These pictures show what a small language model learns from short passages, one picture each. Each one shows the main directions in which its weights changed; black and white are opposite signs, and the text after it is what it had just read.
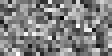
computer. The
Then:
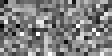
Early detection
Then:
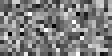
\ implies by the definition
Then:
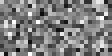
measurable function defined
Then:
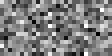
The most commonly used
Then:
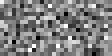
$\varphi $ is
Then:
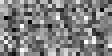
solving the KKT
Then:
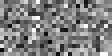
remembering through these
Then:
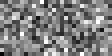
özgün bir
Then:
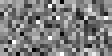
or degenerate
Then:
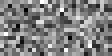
and Enumeration
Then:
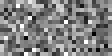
which is the same as
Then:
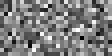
we focus on the case
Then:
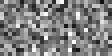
a type of social innovation
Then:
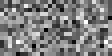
the form of graphs of
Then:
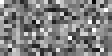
zero. We now have
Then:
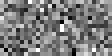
(Gassman et
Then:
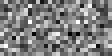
useful for illustrating and
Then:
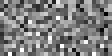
in the conformal
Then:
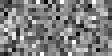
to present my work through
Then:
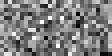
Kh15 are the
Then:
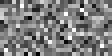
$B$ is
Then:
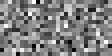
experiments have demonstrated that
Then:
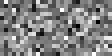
on user preference and
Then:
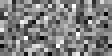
of $P$, we
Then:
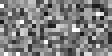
На критику
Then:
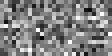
agar banyak
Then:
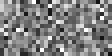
literature, such studies are
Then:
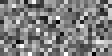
mineral calcium
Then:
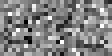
ma'lum bir
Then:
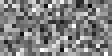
are listed in Table
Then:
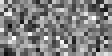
and OpenMP, but
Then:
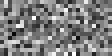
- Business -
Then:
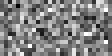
of travel. It
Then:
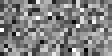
components of the normal stress
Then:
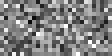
wasted and the
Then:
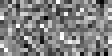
$L$ of
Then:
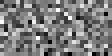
fermé Une
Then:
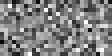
the way in reading
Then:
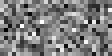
to the Hecke
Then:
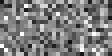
the variable $\xi$,
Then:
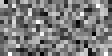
one solution to this potential
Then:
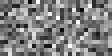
followed by pain and
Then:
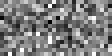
is a conformal
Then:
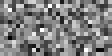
the group: $$
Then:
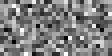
direct effect on their
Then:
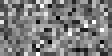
different distribution groups that met
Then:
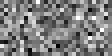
and to categorize them
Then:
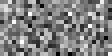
long history of
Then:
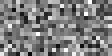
про потік
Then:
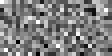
let $x$ be
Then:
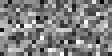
of Roma
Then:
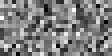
IKC uses an
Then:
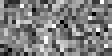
ya presentan las
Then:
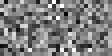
as a supplement or
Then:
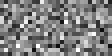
rewritten as
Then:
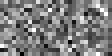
calculate the state at
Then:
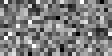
for arbitrary groups depends on
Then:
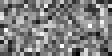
a neighborhood of the
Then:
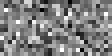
con la calle
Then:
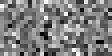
Mitzvot of
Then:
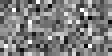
index address and its
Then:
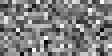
the reference educational framework,
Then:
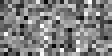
list of agents with
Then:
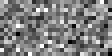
semiring of all
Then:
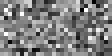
relying solely
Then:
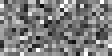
Impact of Child
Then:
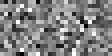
how to address the problems
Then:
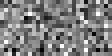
$K$ have the
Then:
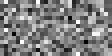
to evaluate the impact of
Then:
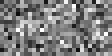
Institute, recounts
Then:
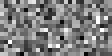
Construction Companies
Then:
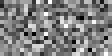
less common, one particularly
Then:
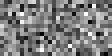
\hline ES &
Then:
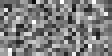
to show that the set
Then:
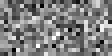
operator yaratgan
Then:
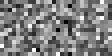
degree of a fixed relative
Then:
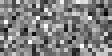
15 min yes
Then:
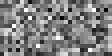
its first authoritative
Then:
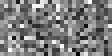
viewed in the
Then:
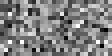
reliability of the
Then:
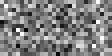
emocional, a
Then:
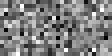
(i) Assume
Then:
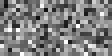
promotes overall
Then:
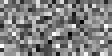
rise to a
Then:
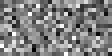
Lie conformal algebra generated
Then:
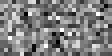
quality of professional training of
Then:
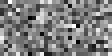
Amino Acid
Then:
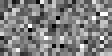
media users, which
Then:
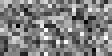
and Labour,
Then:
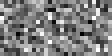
state. This state has
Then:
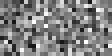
bandlik), yangi
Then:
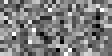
isolate the component induced
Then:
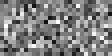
Это - производство
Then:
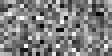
as soluções
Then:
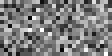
was packed in
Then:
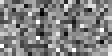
countable discrete subset such
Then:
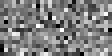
cómo y por
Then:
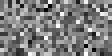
4, we discuss the
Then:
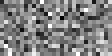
involves the union of
